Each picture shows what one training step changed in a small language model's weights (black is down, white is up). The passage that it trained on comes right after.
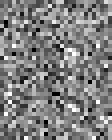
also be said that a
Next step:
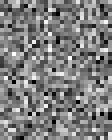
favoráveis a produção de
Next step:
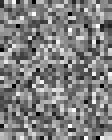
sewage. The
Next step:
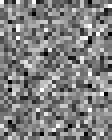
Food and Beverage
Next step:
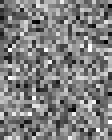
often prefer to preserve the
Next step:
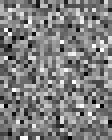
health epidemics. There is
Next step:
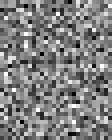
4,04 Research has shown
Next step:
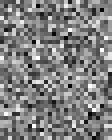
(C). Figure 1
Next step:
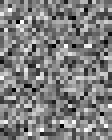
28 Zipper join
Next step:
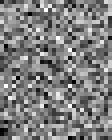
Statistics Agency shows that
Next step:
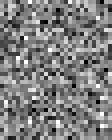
to the point where you need
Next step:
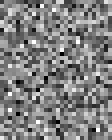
automatically manage
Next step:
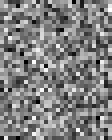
do not align with the
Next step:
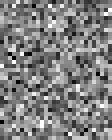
with pressures 7.3
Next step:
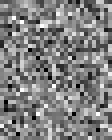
about the part or product,
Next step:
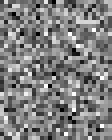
limited, but the finding
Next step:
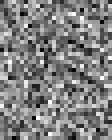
It seeks to threaten
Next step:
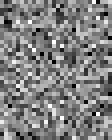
potential role in creating critical thinking
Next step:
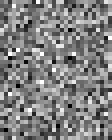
high number of respondents with
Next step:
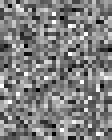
metal foam[22]
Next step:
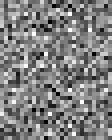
искусства в
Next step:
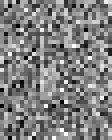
bilan tanishtirish kerak
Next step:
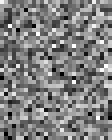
Rudani, Ankur
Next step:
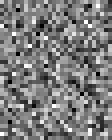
sources and sizes of
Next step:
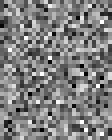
into a perfect
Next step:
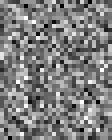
concepts and planning activities due to
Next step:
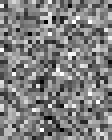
piece of information should be
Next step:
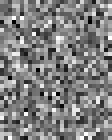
rule is set to be
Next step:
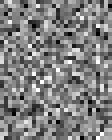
singly, indicates the
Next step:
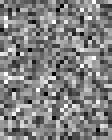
tools, sources of investment
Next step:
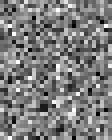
different common fixed points of h
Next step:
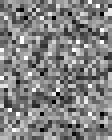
рух яких є
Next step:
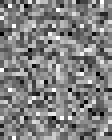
their thoughts. At the
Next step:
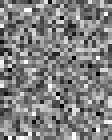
is designed to assess the impact
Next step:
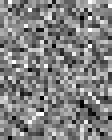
programs, and their policies towards
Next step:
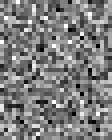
the field conception will be
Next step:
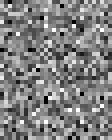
y actividad física
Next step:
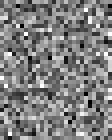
Spearman's rho
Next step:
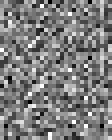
на ситуации в
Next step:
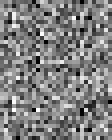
α -chloro-
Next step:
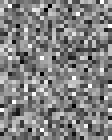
по физике,
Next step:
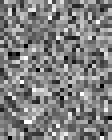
male genitalia, and
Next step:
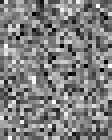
by using dust index,
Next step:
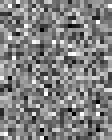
The histopathological
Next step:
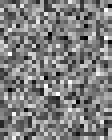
the Railroads
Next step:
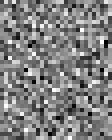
было отмечено
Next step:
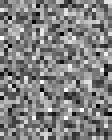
such as electrochemical machining
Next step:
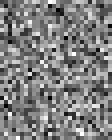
school setting, serving
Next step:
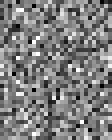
ile Yapısal
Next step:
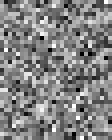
μL of each primer
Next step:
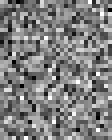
for depression and social
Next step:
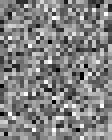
et innovation Bac+5
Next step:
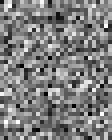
a ser causalmente
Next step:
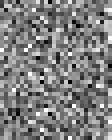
про вигідне
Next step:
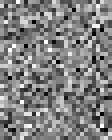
VI employs a
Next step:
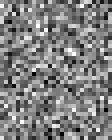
A few researchers have studied the
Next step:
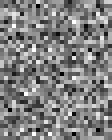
and patriotic
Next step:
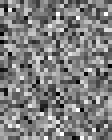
are not attractors of
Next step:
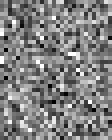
82 patients comparing
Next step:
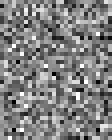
study of Russian as a
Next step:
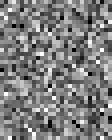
la condición de
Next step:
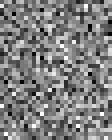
qalamiga mansub
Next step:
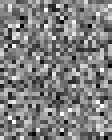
be installed from most
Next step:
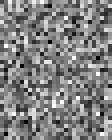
depends on the spike
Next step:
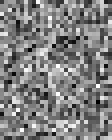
part of a voltage
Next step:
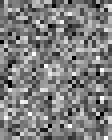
representing a female worker in
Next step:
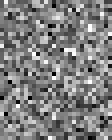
how younger consumers think and
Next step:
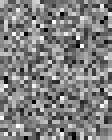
also believed that she did
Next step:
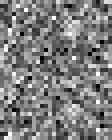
of the movement, where the
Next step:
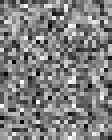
осложнений после
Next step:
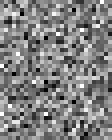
Choice Based
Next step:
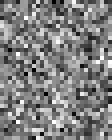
baseada em evidências**.
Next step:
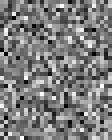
una carga impositiva
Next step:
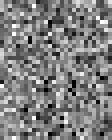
problems due to exposure to
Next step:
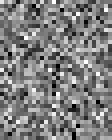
and parameters set required by the
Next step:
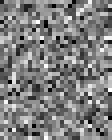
in activities, such as working
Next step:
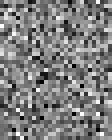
identification. The strongest network
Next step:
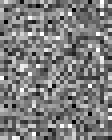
яқка тарзда
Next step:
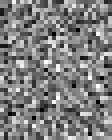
the limits of its
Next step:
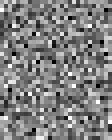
strength of the artistic
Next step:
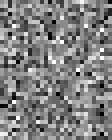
Sample U4 was
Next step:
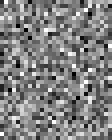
Male Female Total
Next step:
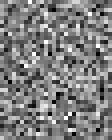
and convenient way of
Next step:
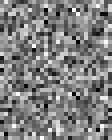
lesion that causes an associated
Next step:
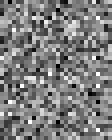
the first communication via electricity by
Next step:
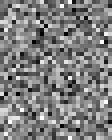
airborne dust.
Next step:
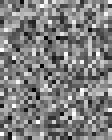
I^-$ selectivity
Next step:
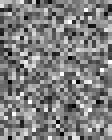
is mutating fast and several
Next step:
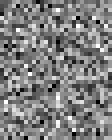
offerings, altar
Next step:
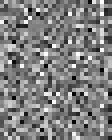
при снятии
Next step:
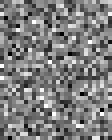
era interpretativa e pedia
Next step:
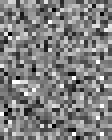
and Prediction
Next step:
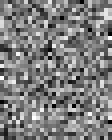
ser reavaliada,
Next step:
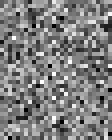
o estabelecimento de relações
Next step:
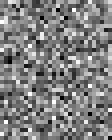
к прошлому,
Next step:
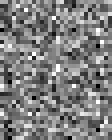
of the absorption of a
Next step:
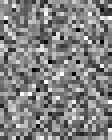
disaggregation of
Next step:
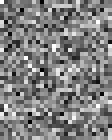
\times ((z,
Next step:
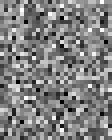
ta‘minlovchi asosiy
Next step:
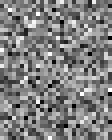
has grown in recent years as
